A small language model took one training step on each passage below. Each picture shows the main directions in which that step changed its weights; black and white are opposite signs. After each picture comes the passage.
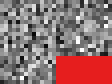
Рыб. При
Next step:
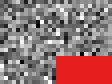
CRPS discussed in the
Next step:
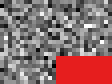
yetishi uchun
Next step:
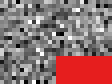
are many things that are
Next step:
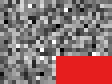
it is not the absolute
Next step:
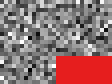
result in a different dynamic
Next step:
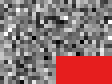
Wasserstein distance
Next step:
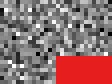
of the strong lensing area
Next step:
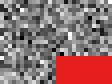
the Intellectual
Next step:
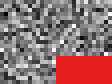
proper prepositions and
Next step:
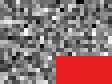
traditional research outputs" or
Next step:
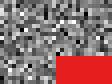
most important ingredients
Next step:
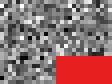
is a sharp edge
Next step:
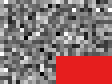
$*$ symbols in
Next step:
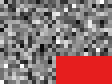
agreement with the low pressure experimental
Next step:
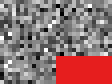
energy of the indirect
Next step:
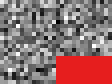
general, the ELF
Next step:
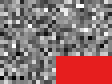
краеведения в
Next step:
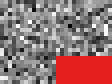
or she needs an energy system
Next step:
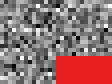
peak was attributed to the
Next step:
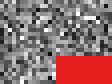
membrane perturbations. Our findings
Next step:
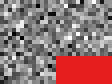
or fatigue -
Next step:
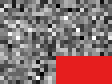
a sequential model, where
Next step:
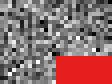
the CMD analysis relies
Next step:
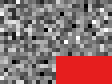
contains over one million
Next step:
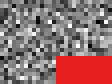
rhamnose and
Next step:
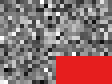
contract has a fallback
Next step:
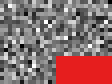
mean field approximation to the
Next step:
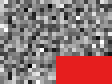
$L$ and growing
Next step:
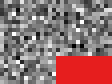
Уни қазиб
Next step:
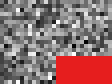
incorporates several key clinical
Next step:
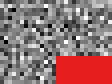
lower part. To recover
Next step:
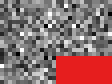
groups and fall at the other
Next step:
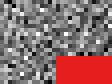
bound for the Lorenz
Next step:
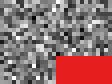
0$). Second, at
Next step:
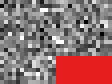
activa de los estudiantes.
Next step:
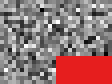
dominates the cooling.
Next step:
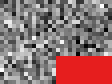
light curves. The combined
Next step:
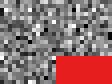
of the full revival,
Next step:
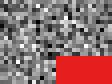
enable devices and applications to
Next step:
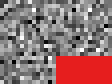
is fixed we can choose to
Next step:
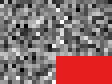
the pull flag.
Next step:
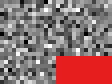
a good unterstanding
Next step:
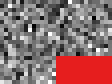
for their valuable
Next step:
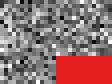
by the following statistics:
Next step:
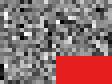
concrete prediction of the
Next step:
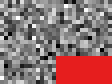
for achieving positive dynamics of
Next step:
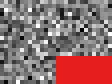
of naturally occurring
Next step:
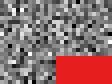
platform known for academic and market
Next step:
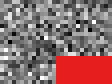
Distancia) -
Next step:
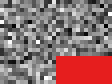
shell/ring S5.
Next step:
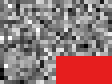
purpose of the research was to
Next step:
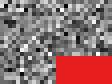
a particular value of EOS
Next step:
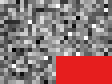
rather than surface-level
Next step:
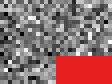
5]. Although scientists
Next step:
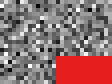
(ISOMET). The
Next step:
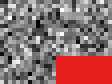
of PVG. This
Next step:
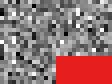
used as input variables.
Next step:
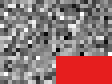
nas últimas
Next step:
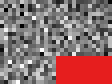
the central $\sim 1$
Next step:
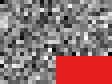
self-perception as a
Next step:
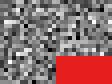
beneficial for those who
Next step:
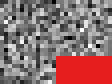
the other hand, increasing Y
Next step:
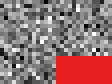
de esporte),
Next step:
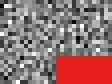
vs $p$ for
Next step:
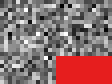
and is a source one of
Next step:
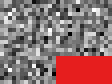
refinamento do tema
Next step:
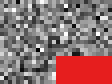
that any analysis where MEC
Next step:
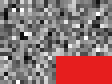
they create concrete with
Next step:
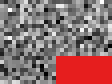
sofriam de
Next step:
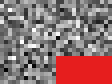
position. For a laser that
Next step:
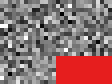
IU/L and
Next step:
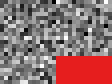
the loads imposed on
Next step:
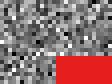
smart glove typically
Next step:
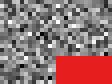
THE COURSE OF
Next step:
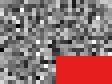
more depth and cite parts
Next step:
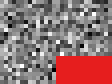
Test Statistic
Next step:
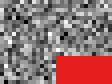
Municipalities of
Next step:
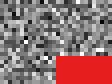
technologies, which have a wide
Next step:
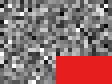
in a secure, global
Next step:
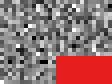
№ 31 Національного
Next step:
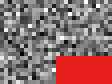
biosphere and industrial
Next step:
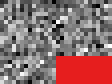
the number of boson fields
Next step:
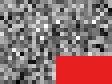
dissipative behavior
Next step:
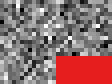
whilst T2 had
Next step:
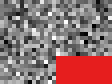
Fig.10. Figure
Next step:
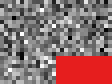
reflected on the assets
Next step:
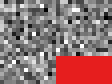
ko'rsatkichlardan va
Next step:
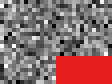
plasticity of multiple
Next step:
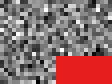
The two models do not
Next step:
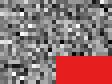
metodología mixta que
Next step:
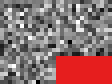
quit America to move
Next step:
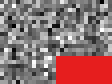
as an experimental tool in the
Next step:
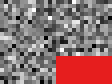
It will cancel the original
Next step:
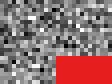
0.165 respectively.
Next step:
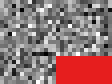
Karolinska University
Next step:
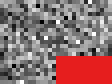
B.1 displays
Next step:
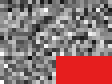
non-perturbative methods
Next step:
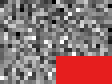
the procedure can be made using
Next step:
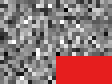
exceptionally comprehensive and
